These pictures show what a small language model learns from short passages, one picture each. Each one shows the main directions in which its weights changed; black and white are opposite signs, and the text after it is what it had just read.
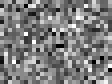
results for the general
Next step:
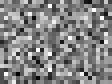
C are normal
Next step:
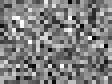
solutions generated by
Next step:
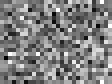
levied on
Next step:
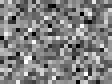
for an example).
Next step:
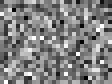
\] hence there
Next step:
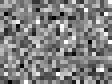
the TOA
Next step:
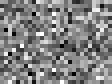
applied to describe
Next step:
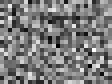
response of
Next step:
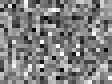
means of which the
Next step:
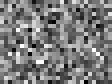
as the commonest
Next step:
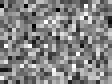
0$ for
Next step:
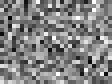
development of a
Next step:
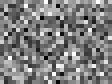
these systems are
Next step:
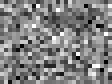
introduced and the
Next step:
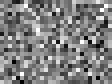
selected using
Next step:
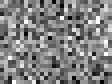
was obtained from
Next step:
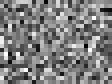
and heated at
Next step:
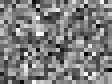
as the sum of
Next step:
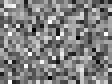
the availability of
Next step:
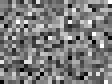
в свою
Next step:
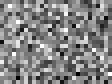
Maria cannot
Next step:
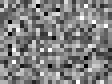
of the following linear
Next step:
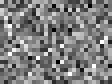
is that now it
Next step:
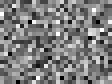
article covers
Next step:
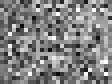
of a smooth function
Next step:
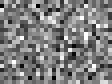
to the interaction
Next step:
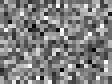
Considering the
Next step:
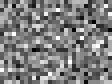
(see the
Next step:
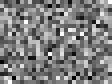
the proposed model can
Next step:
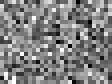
a sequence.
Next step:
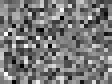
were obtained by the
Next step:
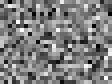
de K.
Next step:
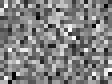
the dilemma between
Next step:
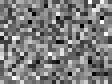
a clear economic
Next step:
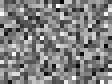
some positive integer
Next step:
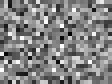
этом и
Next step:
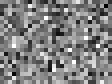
van deze
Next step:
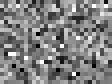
show the convergence
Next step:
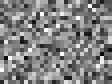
attention. %
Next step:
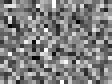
dimension $d$.
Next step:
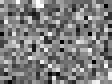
way as in the
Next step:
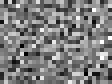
combined effect of
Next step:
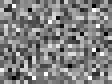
the key social and
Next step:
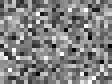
A concentração
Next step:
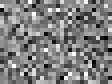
for a larger
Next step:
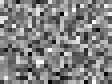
as follows: Figure
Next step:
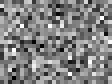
a significant health
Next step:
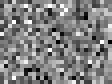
quantity is
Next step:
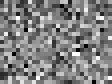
à prática
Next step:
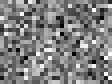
дела на
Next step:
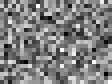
To this end,
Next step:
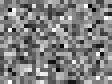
tais descrições
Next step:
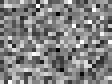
o actos
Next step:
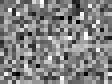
necessárias para
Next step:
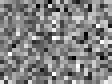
ground to be
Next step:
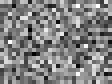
and post test
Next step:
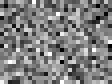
The experiment was
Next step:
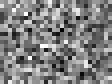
o reducere
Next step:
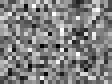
infection and
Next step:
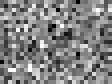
growth. We give
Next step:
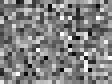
Social studies
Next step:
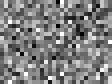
is a defining
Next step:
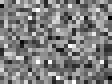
in rural
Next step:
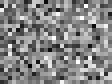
of the stress
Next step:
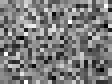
reported by
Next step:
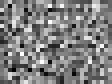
ease of
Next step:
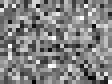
of the global
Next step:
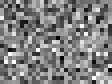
based on the
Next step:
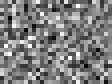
morphism of
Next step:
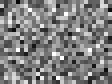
above all.
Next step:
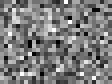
señalar en
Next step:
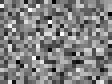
this part is
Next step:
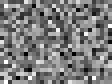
evaluation. The
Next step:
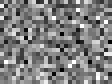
Il est
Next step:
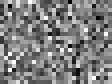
a estabilidade
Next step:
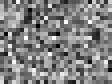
examples of
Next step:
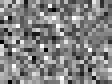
bases of the
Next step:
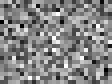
to enumerate the
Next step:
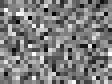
nearby coast
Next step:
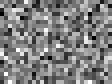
internet no
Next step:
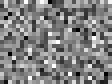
of technische
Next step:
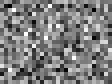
semigroup or
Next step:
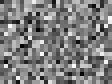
simulado um
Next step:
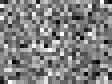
equal (up to
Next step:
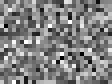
anglash va
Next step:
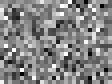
i, j
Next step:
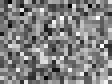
- общий
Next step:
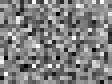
we consider additive
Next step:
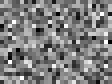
each row is
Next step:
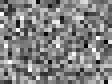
with substance
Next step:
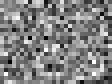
are in fact
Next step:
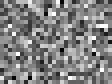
generate the
